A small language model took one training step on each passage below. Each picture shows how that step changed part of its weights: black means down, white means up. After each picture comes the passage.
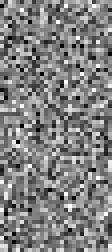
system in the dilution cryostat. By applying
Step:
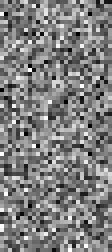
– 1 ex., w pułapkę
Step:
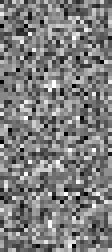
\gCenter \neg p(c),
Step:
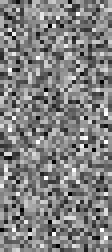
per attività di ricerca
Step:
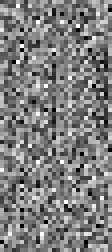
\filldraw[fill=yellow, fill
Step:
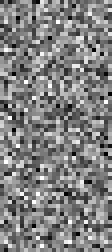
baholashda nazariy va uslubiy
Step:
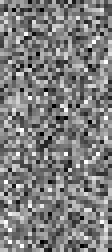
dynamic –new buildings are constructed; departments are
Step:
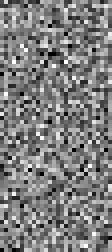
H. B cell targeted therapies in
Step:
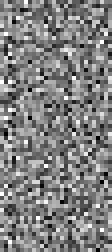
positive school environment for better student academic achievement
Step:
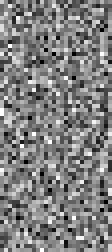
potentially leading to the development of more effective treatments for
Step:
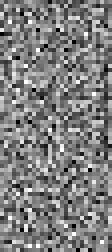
systems. Our approach identifies high-energy frequency areas in
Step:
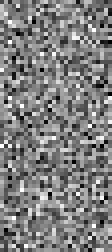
memnuniyeti gibi unsurlar
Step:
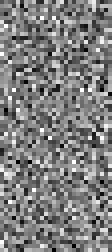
genetic markers can be developed for the rapid and early
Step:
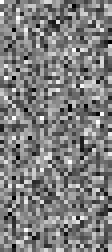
losses“ visible in a projected 1D
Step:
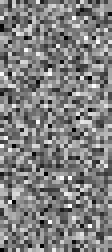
(\ref{2dgauge}) was used in
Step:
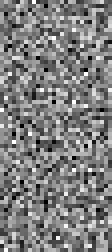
degeneracy in conductance-based models is associated
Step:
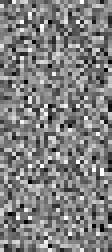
recent, with few legislative initiatives at the
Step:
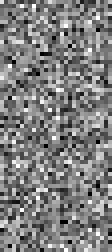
where $j$ (1 to 4) is the
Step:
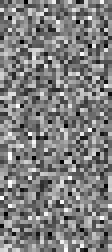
piezoresponse force microscopy
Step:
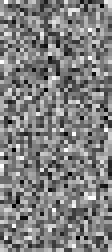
at the possibility of mortality coding from
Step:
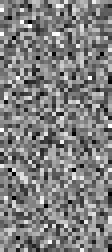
the type of event observed by IoIO may be
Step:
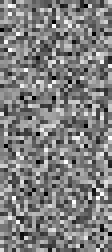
context of lung disorders can be performed.
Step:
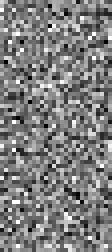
seperti provinsi dengan kasus
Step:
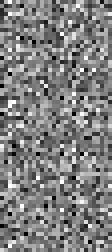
розмежування тканин при
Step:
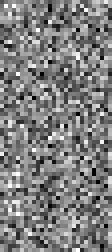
que realiza la policía, podría
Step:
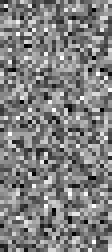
a lightweight monitoring tool, VirtualVM offers
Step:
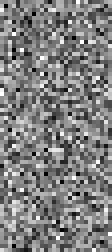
11. Запись изменения ЭП
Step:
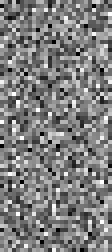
film is finite, hence it is irrelevant
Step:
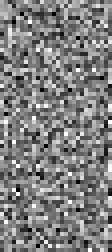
direction of the force is opposite the spring
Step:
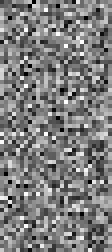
shuningdek, o'quv faoliyati
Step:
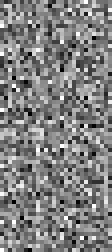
активизация по обмену
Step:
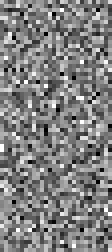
using a cooling medium of emulsion (oil
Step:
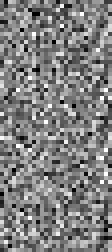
interaction thanks to an architecture consisting of a
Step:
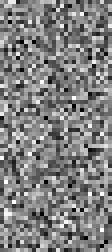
environment, is being implemented in an area of approximately 60
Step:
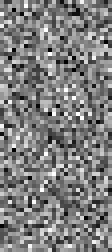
learning process guided by classification. In this experimental
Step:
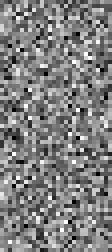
directly related to the surface charge $\sigma(t)$.
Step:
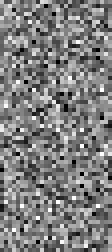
decreases in serum glucose while using 1600 and
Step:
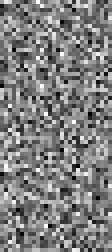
джерел (ВДМ та ЛГ)
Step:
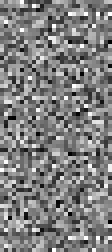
case (conductances are independent of link length). The
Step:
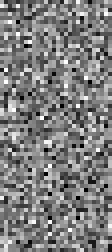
a new collaboration platform. The evidence showed that the most common
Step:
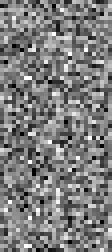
V. TRATAMENTO DA
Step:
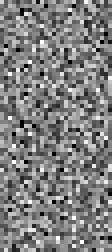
article is devoted to the theoretical study of the problem of
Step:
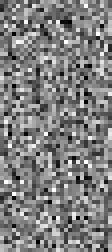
3: Relationship between the Phase of
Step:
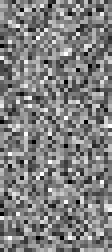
schwammiger, es ist noch nicht so
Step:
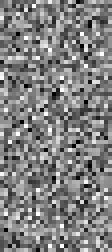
e Tecnologie dell' Ambiente e
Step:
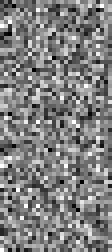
чи ні, але чуже
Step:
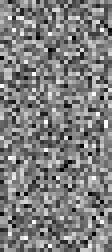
standard can encompass all types of software and be both
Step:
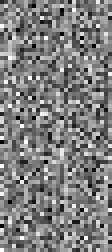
уровня безработицы за
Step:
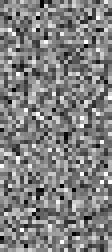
convert data from serial to Ethernet
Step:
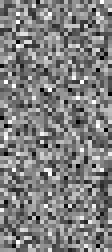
that the sub-mm emission arises from the same
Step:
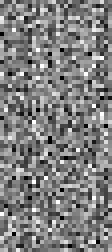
to 250\,nm. Greater thicknesses are
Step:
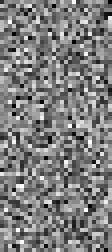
the same purposes, this study aims to encode the
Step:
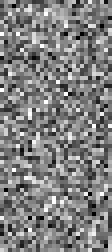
unter CC BY lizenziert)
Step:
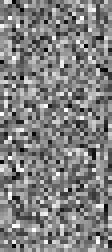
Figure 5 Power consumption (in Watts) of
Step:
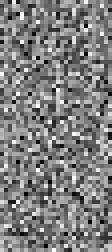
was a few pnA, and the measurements were performed
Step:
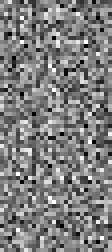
d'*Amour Bilingue*. Tout
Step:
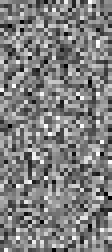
or key causes a huge discrepancy in the
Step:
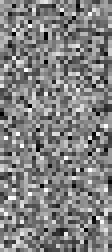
by Dirac\cite{dirac}, which can be used
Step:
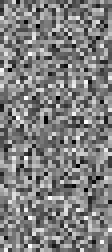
and magnetic properties. The results obtained by the different analysis
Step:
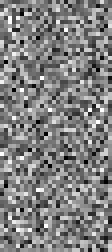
statistical data. Further research works should be to design a larger
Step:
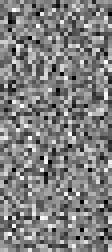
away from the point of particle-hole
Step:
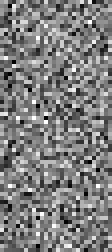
o desempenho de diferentes sistemas
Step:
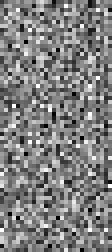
менен халықтың
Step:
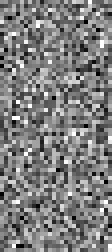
preparing modern doctors for a career both in
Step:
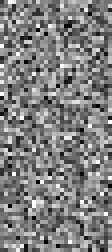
islohotlari va xalqaro
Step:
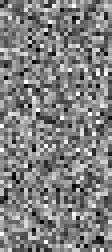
(Perfection) کو
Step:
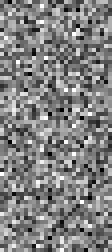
a nízká kvalifikace.
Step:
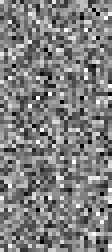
Power supply designed in EasyEDA software
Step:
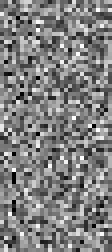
har doim ham barcha oila
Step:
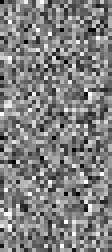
общения, ответственность и
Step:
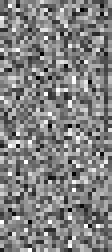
}, { "tag": "environment
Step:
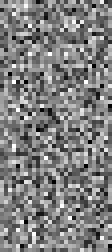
translocation through a nanopore}
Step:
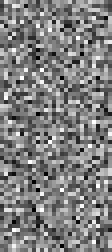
the Qing Dynasty (Li et al.,
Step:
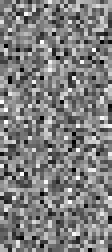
to the strong gauge portal as the set of parameters
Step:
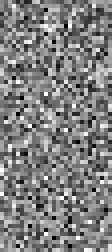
to prosper in the digital economy. Participants
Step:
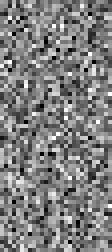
qator muhim iqtisodiy va strategik afzalliklar
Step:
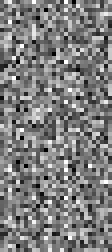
sizes of the training data set and the testing data set are
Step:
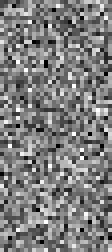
feed ratio of 10:90 which was overcome by increasing
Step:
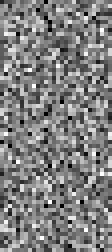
the pharmaceutical enterprise. At the
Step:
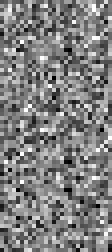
2 positions in both BTC/USDT and
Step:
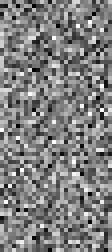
This study was conducted in department of
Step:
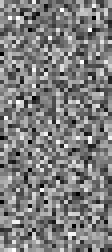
protocol consists of two distinct parts. The initial group of
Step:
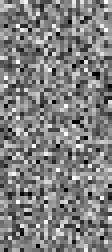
a veces resulta difícil entender entre
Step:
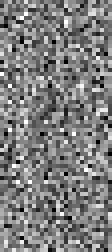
crucial component of modern obstetric practice.
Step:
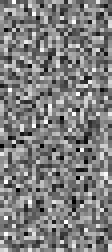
of the $p$-wave part, respectively: the sign
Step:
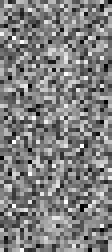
mayor cubierta vegetal, se
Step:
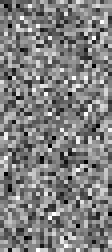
para otros jugadores por su
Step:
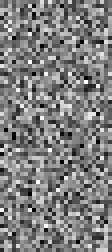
регулирование пенсий
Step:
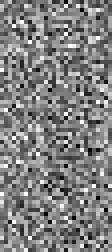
Journal of Medical Science. – 2023. – Т.
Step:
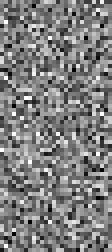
that the *Obtusiclava* is the
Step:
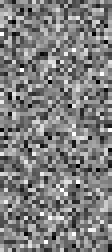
total space $\mathcal H_S$ is a trivial
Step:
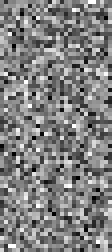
baholash, ishdagi yutuqlarini
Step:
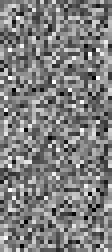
systematic scaling of their excitation energy. We have also performed this
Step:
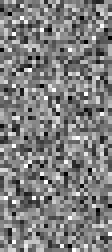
will surely require more advanced future instruments.
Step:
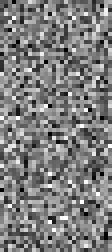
and compared them with obtained ones earlir for the
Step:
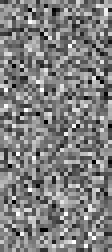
theories, some features should be robust. Such would include the
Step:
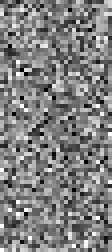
names. If possible provide a name from a
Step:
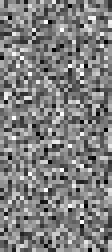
the study. The model of the study was correlational survey
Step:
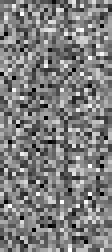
carried out with the ${\tt LPCODE}$
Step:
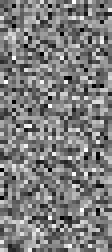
that Tax Socialization does not moderate the influence of
